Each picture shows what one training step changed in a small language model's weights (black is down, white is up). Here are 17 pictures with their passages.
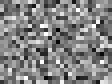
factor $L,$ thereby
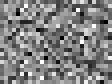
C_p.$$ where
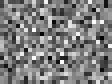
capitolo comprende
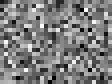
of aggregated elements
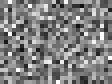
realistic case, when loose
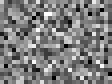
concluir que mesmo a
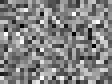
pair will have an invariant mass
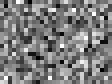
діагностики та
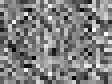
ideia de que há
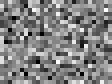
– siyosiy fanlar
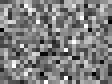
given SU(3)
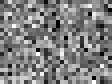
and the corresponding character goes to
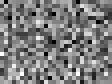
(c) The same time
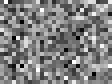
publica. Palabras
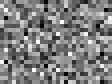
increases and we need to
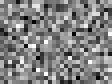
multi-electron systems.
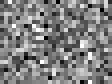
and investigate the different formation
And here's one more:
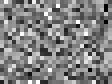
h. tauff geht
